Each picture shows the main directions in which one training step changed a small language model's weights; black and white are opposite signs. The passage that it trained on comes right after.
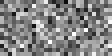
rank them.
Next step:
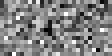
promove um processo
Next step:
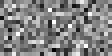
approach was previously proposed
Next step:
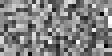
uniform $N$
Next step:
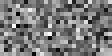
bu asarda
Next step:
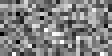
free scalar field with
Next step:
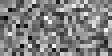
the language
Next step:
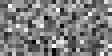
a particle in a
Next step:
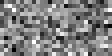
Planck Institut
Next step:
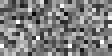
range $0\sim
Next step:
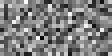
slope of the
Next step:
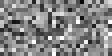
study of an active
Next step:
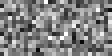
data, to ensure
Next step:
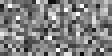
is separable and has
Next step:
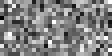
proposed to address such
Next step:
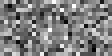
bir vaqtning
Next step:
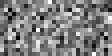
can always be
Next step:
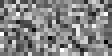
это подход,
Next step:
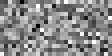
$$ For the
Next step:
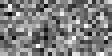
of an oral
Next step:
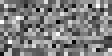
not require one,
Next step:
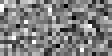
shed light on the
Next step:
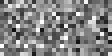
the original problem with
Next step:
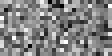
therefore attempted
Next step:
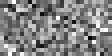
tarkib topgan
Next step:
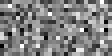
TFCM to
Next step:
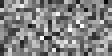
movimento, o
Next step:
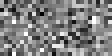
created man in
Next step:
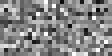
und dies kann
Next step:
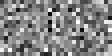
path consists of an
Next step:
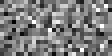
limits with the
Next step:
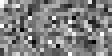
projective measurement of
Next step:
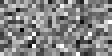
program and multiple
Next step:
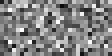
the stronger field
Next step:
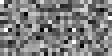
unit) normal
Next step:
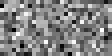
evitar o
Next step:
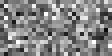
we unveil through
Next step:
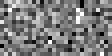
discussed in this
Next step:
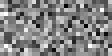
at significantly higher
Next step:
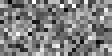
analysed a subset
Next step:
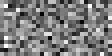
da visualização
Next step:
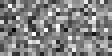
cause explicit
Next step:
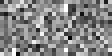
the response to the
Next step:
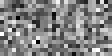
transients. The
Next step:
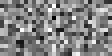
la communication
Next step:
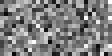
of the different components.
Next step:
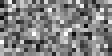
from high sensitivity to
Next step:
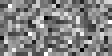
a sign of the
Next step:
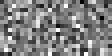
we discuss a DEM
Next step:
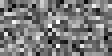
approximately $\tau =
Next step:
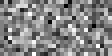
the Department of
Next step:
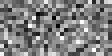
bij de Raden
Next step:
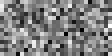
Although the difference
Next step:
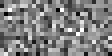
with an integration time
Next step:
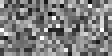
Único de
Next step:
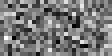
almost at the
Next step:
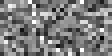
QCD from the first
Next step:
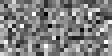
for supergravity
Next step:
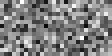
pada sisi
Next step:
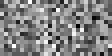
El objetivo principal de
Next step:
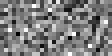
the search for
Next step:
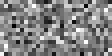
is geweest om
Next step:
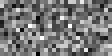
protección al
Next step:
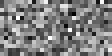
to our simulations, the
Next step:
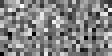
organica con la
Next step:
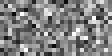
mindfulness en
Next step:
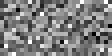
do comportamento
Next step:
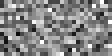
spacings indicated
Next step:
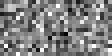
attempt to
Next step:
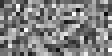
pair density waves is
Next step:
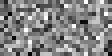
Here however,
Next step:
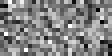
using only data in the
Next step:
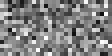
using the XML
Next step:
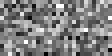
науки о
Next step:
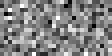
with the Department
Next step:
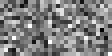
peak of the energy spectrum
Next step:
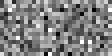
by incorporating
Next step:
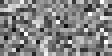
the dynamic range of
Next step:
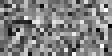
corresponding to each trust model
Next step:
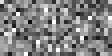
yil Nashr
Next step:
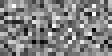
estimates but can
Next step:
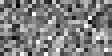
se apoya en
